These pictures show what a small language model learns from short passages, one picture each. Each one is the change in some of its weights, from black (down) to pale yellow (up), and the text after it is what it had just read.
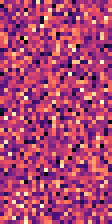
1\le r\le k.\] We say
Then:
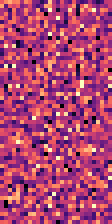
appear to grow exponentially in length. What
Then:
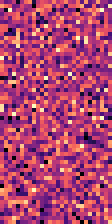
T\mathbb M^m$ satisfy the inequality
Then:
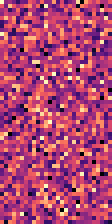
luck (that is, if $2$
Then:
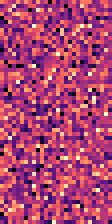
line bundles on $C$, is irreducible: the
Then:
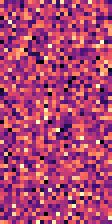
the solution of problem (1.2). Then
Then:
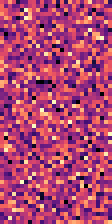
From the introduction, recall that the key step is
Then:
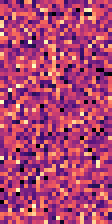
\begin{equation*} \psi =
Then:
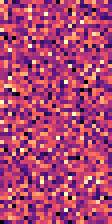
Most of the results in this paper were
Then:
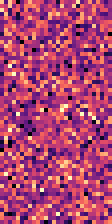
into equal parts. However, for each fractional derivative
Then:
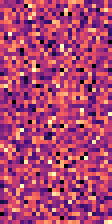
now, let us recall that the element
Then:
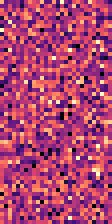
the game $\zeta$. The information structure of the
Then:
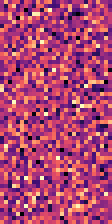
A finite subset of j consecutive positive integers starting with
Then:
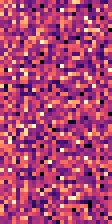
TEX. URL:
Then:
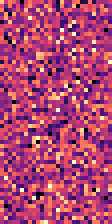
to the boundary and is not able to distinguish between
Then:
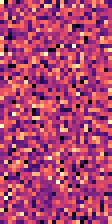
space larger than $H$ (here
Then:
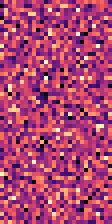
n}$ a rectangular matrix whose $q
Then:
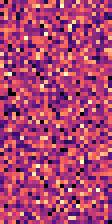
on $p-$variation can not be
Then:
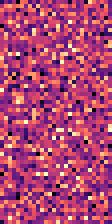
properly on the differentiable manifold $Q$ such
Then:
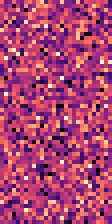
(LQDTG), is more appropriate for
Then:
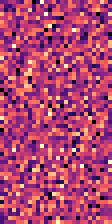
decreasing fast enough. Note, that the problem of
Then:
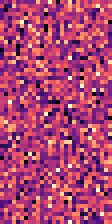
with a $\mathbb{C}^{\times}$-action
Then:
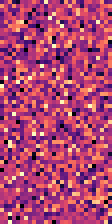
g $ (e.g. a coordinate
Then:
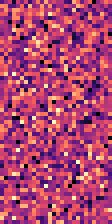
groups (resp. one free group) with infinite
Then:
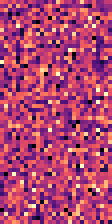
$\bC[[x]]$ by setting
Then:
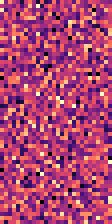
$\pi\colon\calE \to
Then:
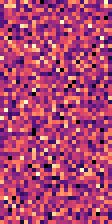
$A$ is invertible, here one can set
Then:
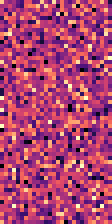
$M_K$, we can think of it
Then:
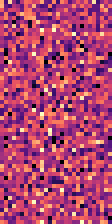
underlying distribution has rank $k$ .
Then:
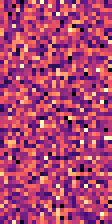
is discretized. We denote the state of the
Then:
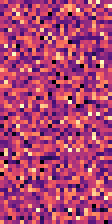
equals the sum of a non-random matrix
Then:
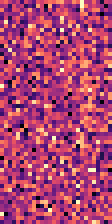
the vertical foliated neighborhood.
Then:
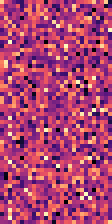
We use the notation in the proof of
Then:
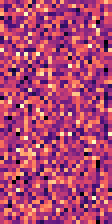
\left(1 - \beta t +
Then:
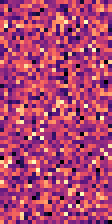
which means that $d_m^{0,
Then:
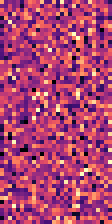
the reliability of the delay-coordinate
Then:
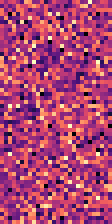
that in \cite{ampp}. \bigskip
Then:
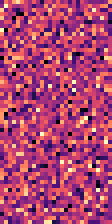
space is a contractible. In this case,
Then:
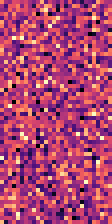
\ref{sec_dgla} we use
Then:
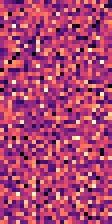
In particular, we have: \bl
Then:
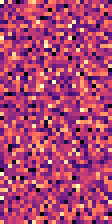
equations of higher degrees. Moreover, he did not
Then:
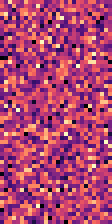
=0}p_\epsilon $, so that
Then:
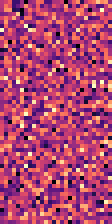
of elevations shares at most finitely
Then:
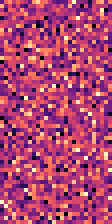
so that the denominators of the integrands in
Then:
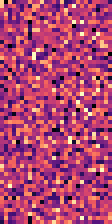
boundary of the domain, an extra terms in the
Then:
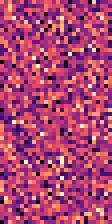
which we remove the equations for all the variables that
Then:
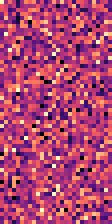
guarantee. To improve MPC on-line
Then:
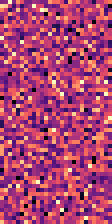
every argument.. By analogy, there is a
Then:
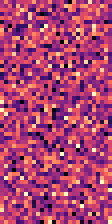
assumption, $f$ extends holomorphically from two
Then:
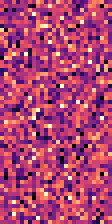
squares (LLSM) or row geometric mean
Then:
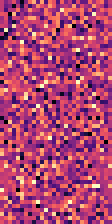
is \emph{empty} if it has been
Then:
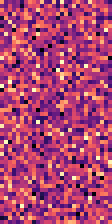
the coefficient of $s$ does not depend on
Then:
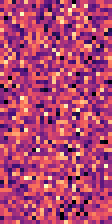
We employ the standard mean squared error as the
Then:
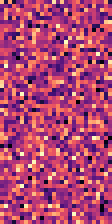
first, coarse estimate of $\Phi$, note that
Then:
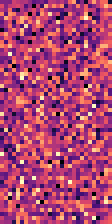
a simple unital associative conformal algebra that is finite
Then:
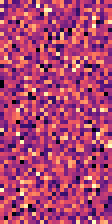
\leq \begin{aligned}[t]
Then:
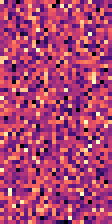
une g\'eom\'etrie du
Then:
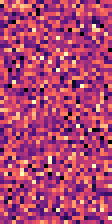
is detected by the two-stand Jones
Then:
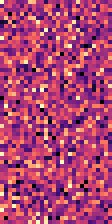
of type (\ref{gln}) (see
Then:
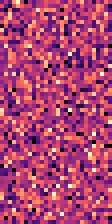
an explicit formula for a blowup in Lawson
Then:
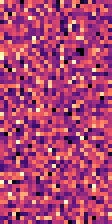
to the boundary. More precisely, there exists an
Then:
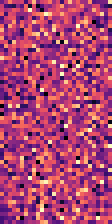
$Z$ given by \begin{equation}
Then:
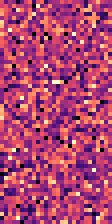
\subsection{Computational guarantees}
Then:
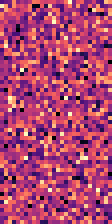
modules over $\W$-algebras is also discussed.
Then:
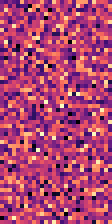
better to force these coefficients to zero, which also
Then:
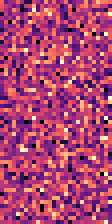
on padded decomposability). It is
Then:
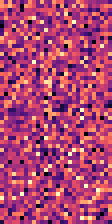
equal to $\widehat f(0) =
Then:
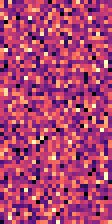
statistic describes the length of permutations in the symmetric
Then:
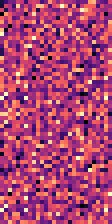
flat map with respect to the metric on
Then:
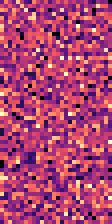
Selection} \TITLE{Efficient
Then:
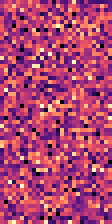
variables for potassium and sodium
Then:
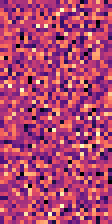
problem involves treating the host as a
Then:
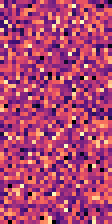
an essential closed curve, or has a boundary arc
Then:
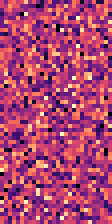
Alternatives (IIA) property of the
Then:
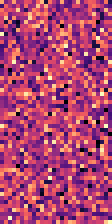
(When $d=1$, move to the
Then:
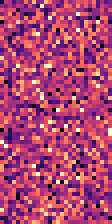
for $i=2, \ldots,
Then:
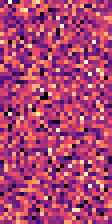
but with a final state of a system after all
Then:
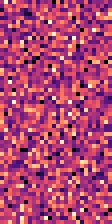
due to Floquet's theory (cf.,
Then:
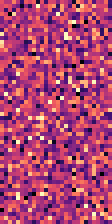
and $w=u^2$, then
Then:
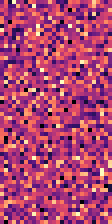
c_\varepsilon G'(c_\varepsilon)
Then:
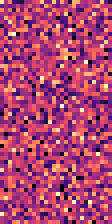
this case, our definition of relative Gauss sums is
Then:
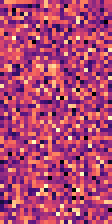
$2$-Selmer group for each of
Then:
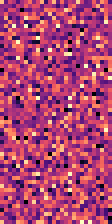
particular, if $\rho=1$
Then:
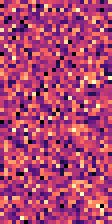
this condition since all species go extinct
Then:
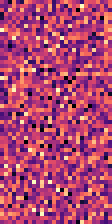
G\to \tbT \to
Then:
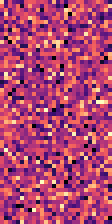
unique maximum and that the BSG entropy is
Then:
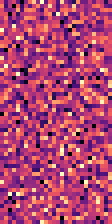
is less than one. Consequently, there is a
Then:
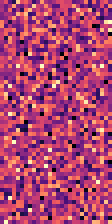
associated left invariant Riemannian distance $d$ has the
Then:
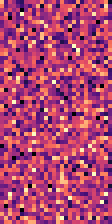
or more descendants in the corresponding tree.
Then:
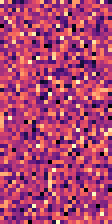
this theory by “class” and the
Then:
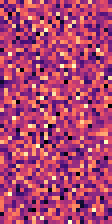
that $ \Pi(P)= p.$ Let
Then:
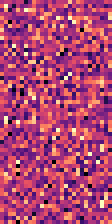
S^n \to Y$ such that
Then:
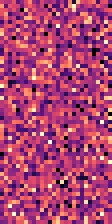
Notice that even for $n=3$ we
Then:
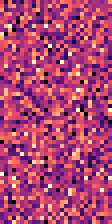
}\right\Vert _{\omega ^{\ast
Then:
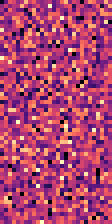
$\overline m$ under $$P /
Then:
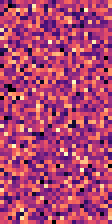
them. My students' comments
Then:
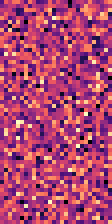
commutators. Let $G$ be a
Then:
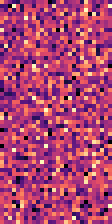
a conditional expectation with respect to ${\S}$, we
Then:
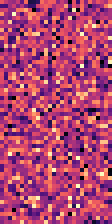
dq^\mu \wedge dq^\nu
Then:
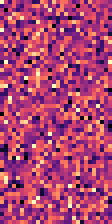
(mod $N$). Taking $q\equiv
